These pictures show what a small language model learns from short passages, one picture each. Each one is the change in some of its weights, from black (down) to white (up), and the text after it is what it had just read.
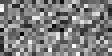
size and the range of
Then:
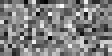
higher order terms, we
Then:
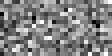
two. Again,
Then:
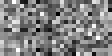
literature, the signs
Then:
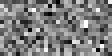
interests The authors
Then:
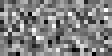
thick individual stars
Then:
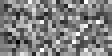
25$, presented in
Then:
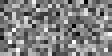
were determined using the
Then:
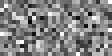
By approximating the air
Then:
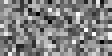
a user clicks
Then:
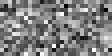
in the capital
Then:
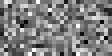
implement, maintain and develop
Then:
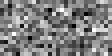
capital costs,
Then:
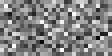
Summary of
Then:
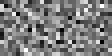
simulated and measured scattering
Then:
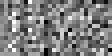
and behaviour, this
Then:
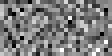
space. The higher topological
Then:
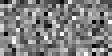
limit, and we will
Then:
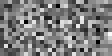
the Process of
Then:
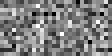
side of eq.
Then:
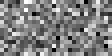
in a constant position.
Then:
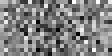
music, the
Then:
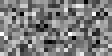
of 50 beats
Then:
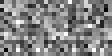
\equiv \langle
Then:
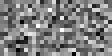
the Standard
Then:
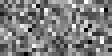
10$ is used in
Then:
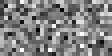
different infrastructures
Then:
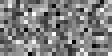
fact is standard for systems
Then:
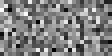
and their concerns to
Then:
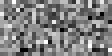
high, the agent
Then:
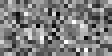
has given the classification of
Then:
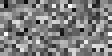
of information in the
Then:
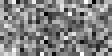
to the epoch
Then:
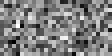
that source at that
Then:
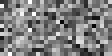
student's effects on
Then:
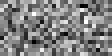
relevance even for
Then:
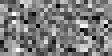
because the data has had
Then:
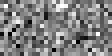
and $\Sigma_{\rm
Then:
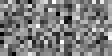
we discuss the capability
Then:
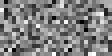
extent. In the
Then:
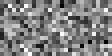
dominant phonon
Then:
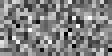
and are particularly to be
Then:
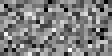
projected to grow from
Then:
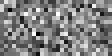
is a policy to maintain
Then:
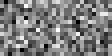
asymptote the
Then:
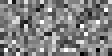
Academy of
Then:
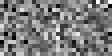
We have chosen the
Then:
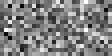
which is found to be
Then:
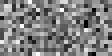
they enjoy.
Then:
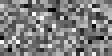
the previous result along with
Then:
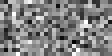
on asymptotic results at
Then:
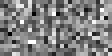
the detection (the
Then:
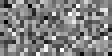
Anambra state,
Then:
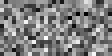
grown. In a
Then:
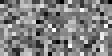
efficiency and time resolution},\
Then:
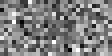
the purpose of this
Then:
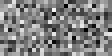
are a series of
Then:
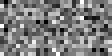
updates, and
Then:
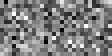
unitary that is generated
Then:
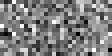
, and the coefficient of
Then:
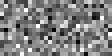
range and sometimes
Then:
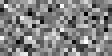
network used to predict
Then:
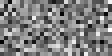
the deconfined
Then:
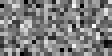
function² $V :
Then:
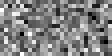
for various combinations
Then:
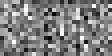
match !q
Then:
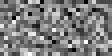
methods. The main
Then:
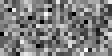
shape of the CL
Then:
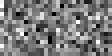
investigate the association
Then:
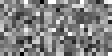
widespread in
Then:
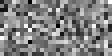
strain relief
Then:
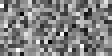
Boeing et
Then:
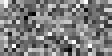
Research RCT:
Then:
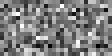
identified as resistant
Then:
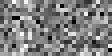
in Fig. 2.
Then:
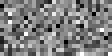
regions arround the
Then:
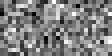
(shown here for
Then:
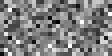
potential of business
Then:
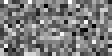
electrical injection
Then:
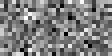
ELM with 2
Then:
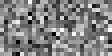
the role of the
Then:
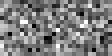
on the subsystem
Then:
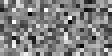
1. Introduction
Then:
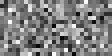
calibration schema**
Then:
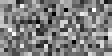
balance to the first
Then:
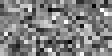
that comes up at
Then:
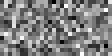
guarantee the
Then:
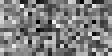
the system, the
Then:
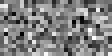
clinically performed at
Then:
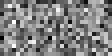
the author says:
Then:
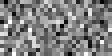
weights, simple
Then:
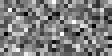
has resulted in
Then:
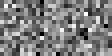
section of typical
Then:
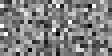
such as $\langle
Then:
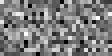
preliminary results
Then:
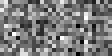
of patients below 30
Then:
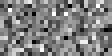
order to confront
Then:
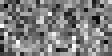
dependence of the exciton
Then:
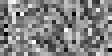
host magnetic excitation
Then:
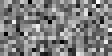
legality of marketed
